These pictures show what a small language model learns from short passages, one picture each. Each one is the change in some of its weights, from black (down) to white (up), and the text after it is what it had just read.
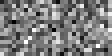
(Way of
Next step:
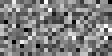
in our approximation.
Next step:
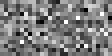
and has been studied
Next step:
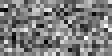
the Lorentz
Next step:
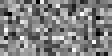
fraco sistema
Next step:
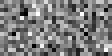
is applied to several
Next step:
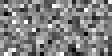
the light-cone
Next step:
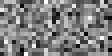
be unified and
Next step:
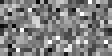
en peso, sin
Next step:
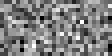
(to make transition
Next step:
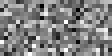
что развитие
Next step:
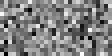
conductivity of QCD
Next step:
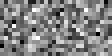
For example, consider the
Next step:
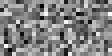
что по мере
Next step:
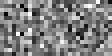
Tipificación del
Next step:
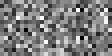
spacial region
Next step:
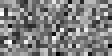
o capitalismo
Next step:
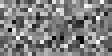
the characterization of the
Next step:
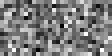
va dengiz
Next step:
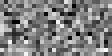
que destemidamente
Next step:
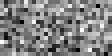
We show that with
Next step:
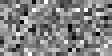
In both cases the sample
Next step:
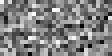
do contexto;
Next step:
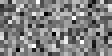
los viñedos
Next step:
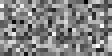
van de OR
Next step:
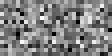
to an integrated
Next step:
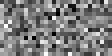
part but not yet
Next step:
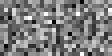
of simulations for an
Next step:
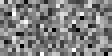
Т. Гонг
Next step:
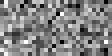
mese ci
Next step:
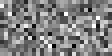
especialmente a
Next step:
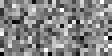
employ the random noise
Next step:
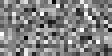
each needed two
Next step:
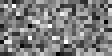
bo‘lib, bu
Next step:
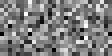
interpretable, and effective
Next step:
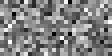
sua engenharia
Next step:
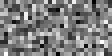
limit is believed
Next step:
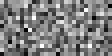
can be taken of
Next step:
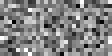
Though this
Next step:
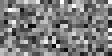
dan pupuk
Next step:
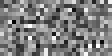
one easily
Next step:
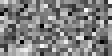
e que ela
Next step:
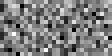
{\bibinfo {author}
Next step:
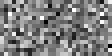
résistants à
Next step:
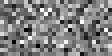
in the Republic
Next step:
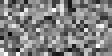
middle of
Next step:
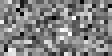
an interference pattern
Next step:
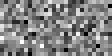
composite particle spectra,
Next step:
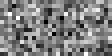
solvable for
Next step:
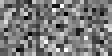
va amaliy
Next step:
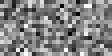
и частоте
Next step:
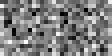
Bo Xilai
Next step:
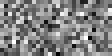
documento como:
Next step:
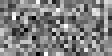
positioned or
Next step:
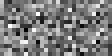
works by first
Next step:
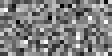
was neglected by
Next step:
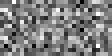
functions of force
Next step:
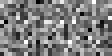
is divided into
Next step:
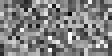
string theory origin
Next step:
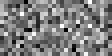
of stars in the
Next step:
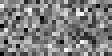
elemento más del
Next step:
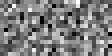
particular, we make
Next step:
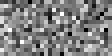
opzet van
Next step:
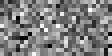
loop segment,
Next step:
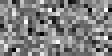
Washington and
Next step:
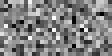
the exponent of
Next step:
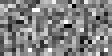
eigenstate. The
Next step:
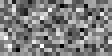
forces more massive
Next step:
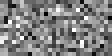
virtual photon is
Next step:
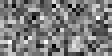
will teach us
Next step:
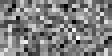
educational process.
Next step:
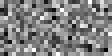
из сфер
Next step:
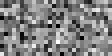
Notably, even
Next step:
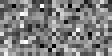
mavjud va
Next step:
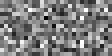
opinion is
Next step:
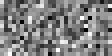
PAHs on
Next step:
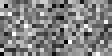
связанных с
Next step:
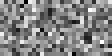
threshold. The
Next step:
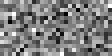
расходы на
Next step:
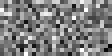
parameters are the same as
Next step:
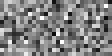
que as guerras
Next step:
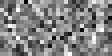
perturbation due to the
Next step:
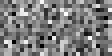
bir qatorda
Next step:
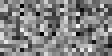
For all substrates
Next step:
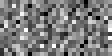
kuygan va
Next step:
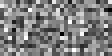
the magnetization
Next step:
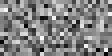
Fig.~2, the
